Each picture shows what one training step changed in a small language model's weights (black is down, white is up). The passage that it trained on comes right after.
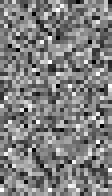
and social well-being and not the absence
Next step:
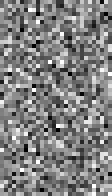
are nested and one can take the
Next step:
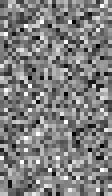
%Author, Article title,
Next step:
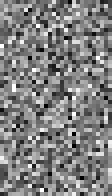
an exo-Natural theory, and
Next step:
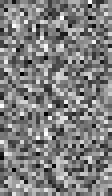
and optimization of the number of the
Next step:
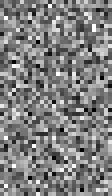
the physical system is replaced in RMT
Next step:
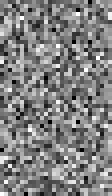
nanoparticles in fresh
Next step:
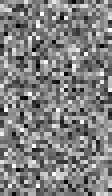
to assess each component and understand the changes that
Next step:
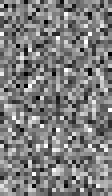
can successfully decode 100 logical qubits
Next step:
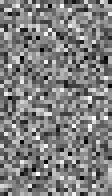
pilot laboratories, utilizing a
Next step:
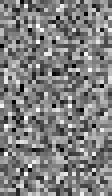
in observations and simulations. Thus the fact that
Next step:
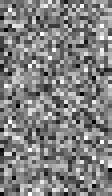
uncertainty, which is common to all
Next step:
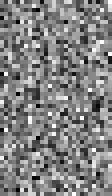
count?” We did not include the reference
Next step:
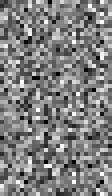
pump wave and active medium [19].
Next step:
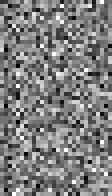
centers A, C, and D.
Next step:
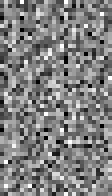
made a weighted mix between the settings of
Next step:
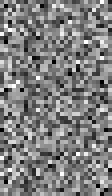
a well known double slit interference experiment.
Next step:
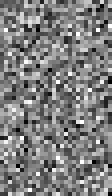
through MANETs. Different
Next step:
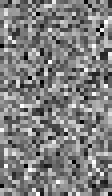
dIs had to belong to the
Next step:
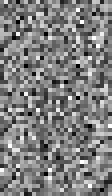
\section*{Introduction} In 1960
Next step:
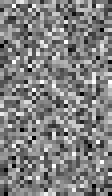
is a real vector space of dimension
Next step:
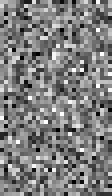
sets are Wajsberg algebras, we
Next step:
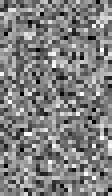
a solution to keep his student's attention
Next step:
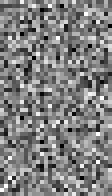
system (OT + trapped pdots
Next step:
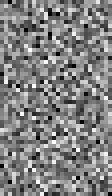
enlarged since it is dual to
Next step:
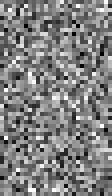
two entangled particles, which can be
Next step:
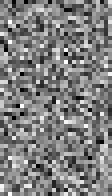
recovery process of the server, the
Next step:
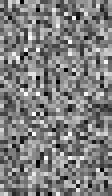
manifestations, comorbidities
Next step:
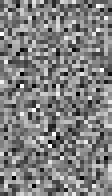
case of the soil-borne pathogen
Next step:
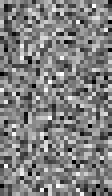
any fixed $A, B$ (which
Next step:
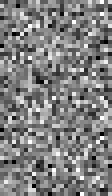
can tell us not only if and by
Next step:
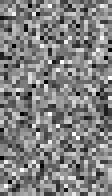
extended to $G$ (Theorem
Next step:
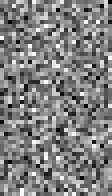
this surveillance system, an
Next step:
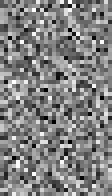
the General Data Protection Regulation
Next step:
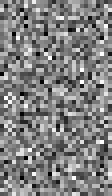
the application of the derived equations to other important
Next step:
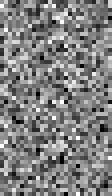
Furthermore, due to the lack of
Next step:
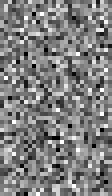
in oxygen with intermittent
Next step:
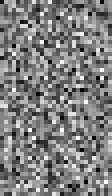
depends approximately on the temperature raised to the
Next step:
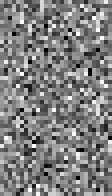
(SNe) remains rarely
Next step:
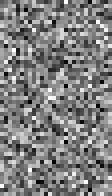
the results of the experiment were at least as
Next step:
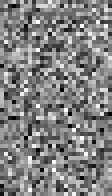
majoring in medical imaging. It is
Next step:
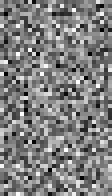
Pekka Eskelinen,
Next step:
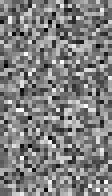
UCC Ireland Partner University of
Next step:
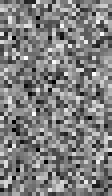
SED template fitting method; this
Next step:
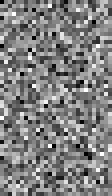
-1$ under the assumption of linear
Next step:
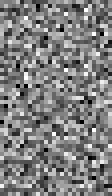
barley 4 jitals per
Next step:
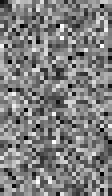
This inertia can partially explain why
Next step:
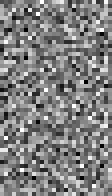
of this ``conceptual'' or
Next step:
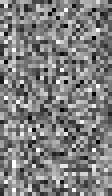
present the results only for the terms proportional of
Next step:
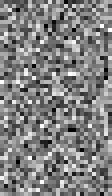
resulting from the use of daylighting
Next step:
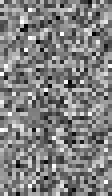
The main components of these crimes are
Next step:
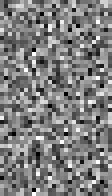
(2012). Jordan's Water
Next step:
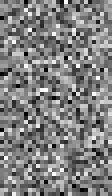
SYM up to irrelevant
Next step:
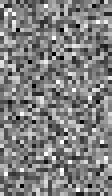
of methane because of favoring
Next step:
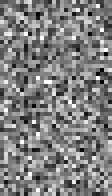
via softening point and compressive strength
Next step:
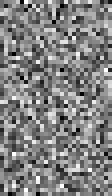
This means that the following situation holds in
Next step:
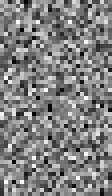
blades, is currently facing both
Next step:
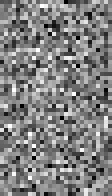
has no regularization coming from its
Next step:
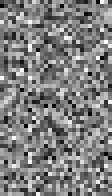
the C 1s and N 1s lines
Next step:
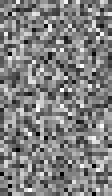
freedom associated with TRS. We show that
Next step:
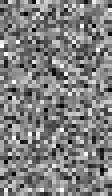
the iterations. A similar coincidence was obtained
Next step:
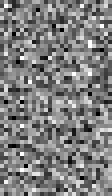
injury in 50% of term
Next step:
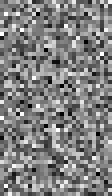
aspect is Liouville
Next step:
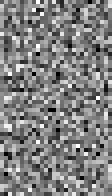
Dans la lignée
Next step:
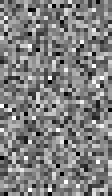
6.* Correlations estimated with GM
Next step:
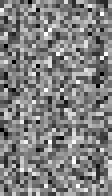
of 98.60%. Researchers
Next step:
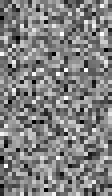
for simplicity), such as informational
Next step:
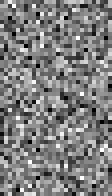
effectiveness of the control, each area has
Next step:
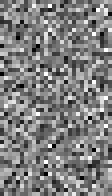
0$ such that if the initial conditions for
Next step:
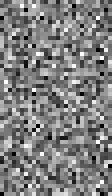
of charge density wave states has been taken into
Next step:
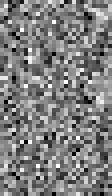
formulation and ranged from 86.94
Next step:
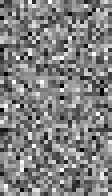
this makes $F_T$ into a
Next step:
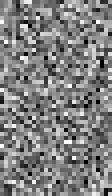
to have unit norm. $N =
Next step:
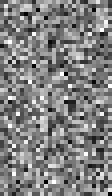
of the group. This diagram is already canonical
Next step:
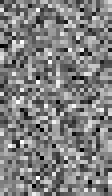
= \begin{bmatrix} 1 & b
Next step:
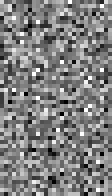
in this case. The Cal-Lab
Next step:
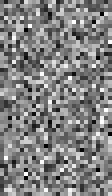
Haar measure $dk$ on
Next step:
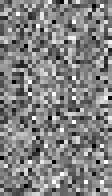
the unramified extension just permutes classes
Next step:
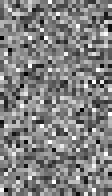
way to be with their children, develop certain
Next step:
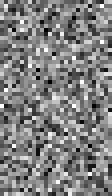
a specified number of years should be used as
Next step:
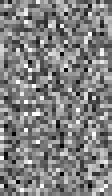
Toulouse Cedex 9,
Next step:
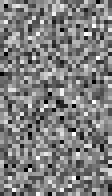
with $\Lambda_{ij}$ some suitable
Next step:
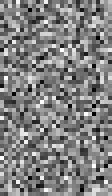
SB Distribution, by we show parameter
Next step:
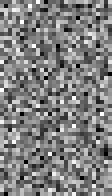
a strong preference for utilizing online
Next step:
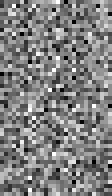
isotropic surface $\Sigma$ with genus
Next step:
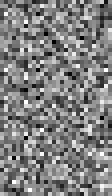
panel in which the user is allowed to draw
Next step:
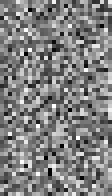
PCET reactions. This work
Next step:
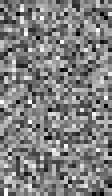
where only a uniform superposition is required,
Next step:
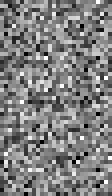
of Hammurabi, which is
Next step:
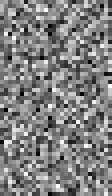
a general conjecture on the structure of
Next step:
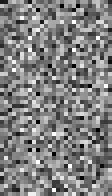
strength. The "action level" data presented
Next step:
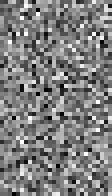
its extremely attractive features. The technology
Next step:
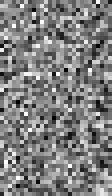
Switch: Network device that filters,
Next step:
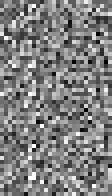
études en sciences sociales
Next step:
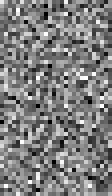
field. However, at 1429 MHz
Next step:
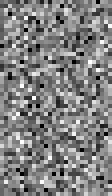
& D'Apollonia,
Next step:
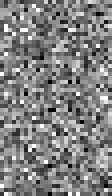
way this potential contributes is either as its
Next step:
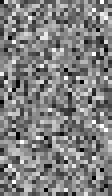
Obtained estimates are asymptotically best possible.
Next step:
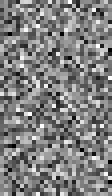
EERIE Project Office
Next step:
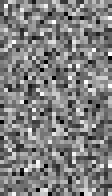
times. It integrates data from multiple characterization
